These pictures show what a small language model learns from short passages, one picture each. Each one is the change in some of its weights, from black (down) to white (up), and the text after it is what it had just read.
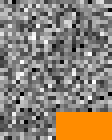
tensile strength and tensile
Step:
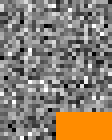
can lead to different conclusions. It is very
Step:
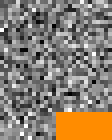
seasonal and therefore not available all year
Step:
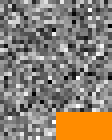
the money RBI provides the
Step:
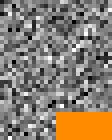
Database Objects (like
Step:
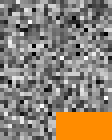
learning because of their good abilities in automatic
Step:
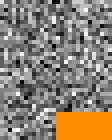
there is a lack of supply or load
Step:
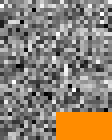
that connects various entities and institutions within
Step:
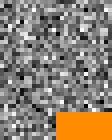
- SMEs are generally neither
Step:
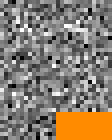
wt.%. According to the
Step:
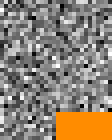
and its frontline response. The
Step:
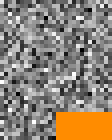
is necessary to add images to help
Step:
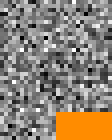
measurement in blind audio source
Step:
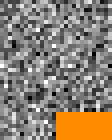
are the ability to do the job and
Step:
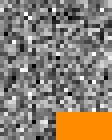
perforation and the duration of follow
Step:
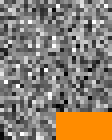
impossible for students to learn the material
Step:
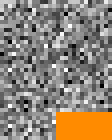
1. Table 1. Characteristics of the
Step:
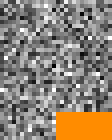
required for the three indicated sun
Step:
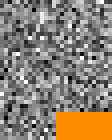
scars, emotional abuse has
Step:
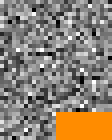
in 33% of animals, while only
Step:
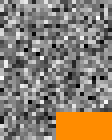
received in 2 weeks depending on
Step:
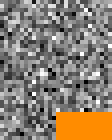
on non-scientific measures like
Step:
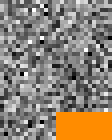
of vulnerable software components,
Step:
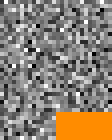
crop diversification can be another effective
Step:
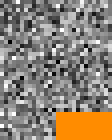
of man depends largely on language.
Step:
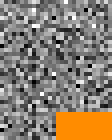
RESULTS To verify the
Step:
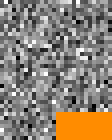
(e.g., hydrocortisone
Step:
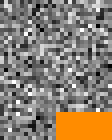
to b are antichain because there is no
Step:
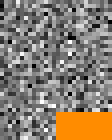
the ruler.⁷⁹
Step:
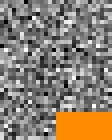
in a sequence of events and describe
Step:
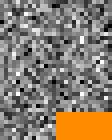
market performance, i.e., Market
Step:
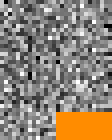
of "education system" in the
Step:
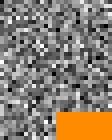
cancer after smoking. In 2013,
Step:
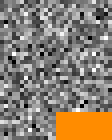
648 Cabbiegames.
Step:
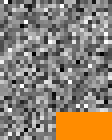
had. That would mean solidarity
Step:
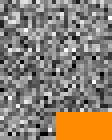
and mental health: A review of the
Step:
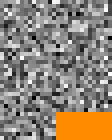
Fast-foods in Abia
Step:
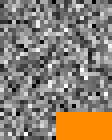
[repository](#) itself
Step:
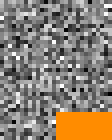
finally to researchers and students.
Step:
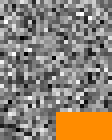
Lack of information on safety plans to
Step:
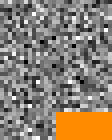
H, Takehiro K, et
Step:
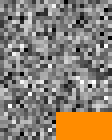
results, it shows that efficiency could still be
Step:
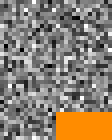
city. Between meetings the transition
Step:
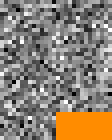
inflammation. The high prevalence of
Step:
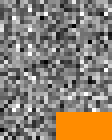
information management, school and community stakeholders'
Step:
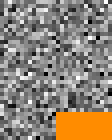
in their rented accommodation 94
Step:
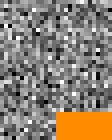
Molecular procedures applied to study
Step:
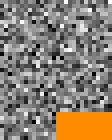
and uniqueness related to suitable
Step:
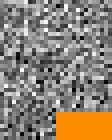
rules expressed in the form of
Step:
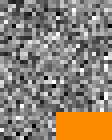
(Report DDEPIA
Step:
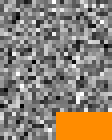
tube and label **Blank
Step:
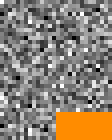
this map with the crustal thickness
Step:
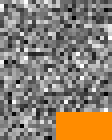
procedure for a CNN is
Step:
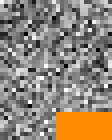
implications of hegemonic
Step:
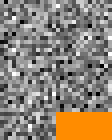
onto the clinoptilolite surface
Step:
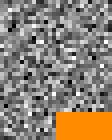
on the other hand, output a common
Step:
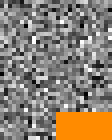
V. FIGURE 20.
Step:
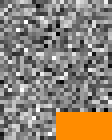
of Belgrade, Republic of
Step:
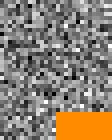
will split into H and C which
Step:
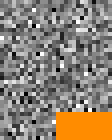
and $x \cdot r \in M$
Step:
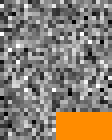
socialization over learning.* - *Lead to
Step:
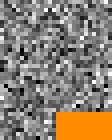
Performance of pupils
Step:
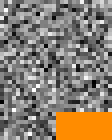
evaporated. This process was repeated
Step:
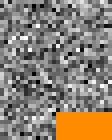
was raised by many interviewees.
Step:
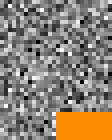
Take SDG 14 (life
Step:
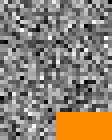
effectiveness of malaria
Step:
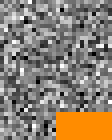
fuzzy multi-objective
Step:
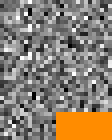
C. and Abelson, R.
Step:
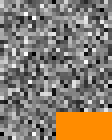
increased COA dose requirements in European and
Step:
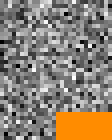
reported that beekeeping in rural
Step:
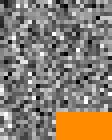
meaning and integrity of the content. For this
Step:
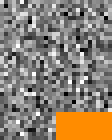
exclusion fosters mistrust,
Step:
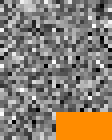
is to remove variation between heart
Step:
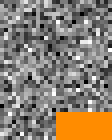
to Ag^I according to HSAB
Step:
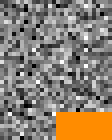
royal image was at a lower level of
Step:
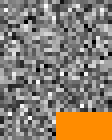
the pattern of 1st and 2nd
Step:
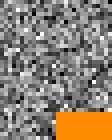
and Van Horen (2014) found
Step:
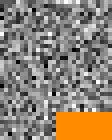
with SPARQL. Of relevance
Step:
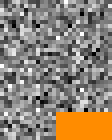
of the Bosphorus database
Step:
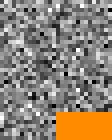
system demonstrate that this system can make a
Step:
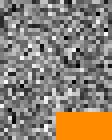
various points over the area of the
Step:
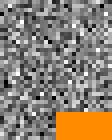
experiments and drafted the
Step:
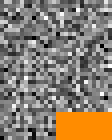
regardless of other miscellaneous
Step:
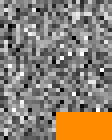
prevalence of trypanosomosis
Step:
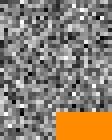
cylinder. 1. Introduction
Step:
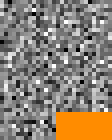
in learning the Uzbek language in
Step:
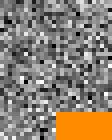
determine the presence of a significant long run
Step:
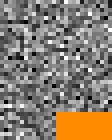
helping to establish timber as a
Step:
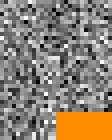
beneficial, faculty identified
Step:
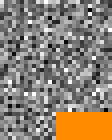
shaping both the compositional approach and the
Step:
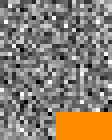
discuss programme outcomes, programmes and
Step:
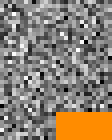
the number of forms of the organization in order
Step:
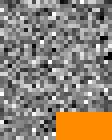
(ML) analysis (≥
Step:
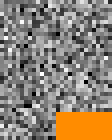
of resin-based composites in
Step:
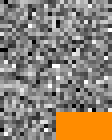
of 200 investors by using stratified
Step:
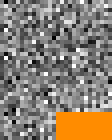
restricting the fundamental
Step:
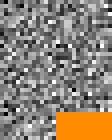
larger than themselves. With
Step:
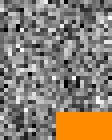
acquisition protocols,
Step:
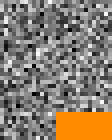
Materials, ASTM STP
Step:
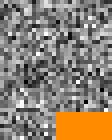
one action or target across countries within different
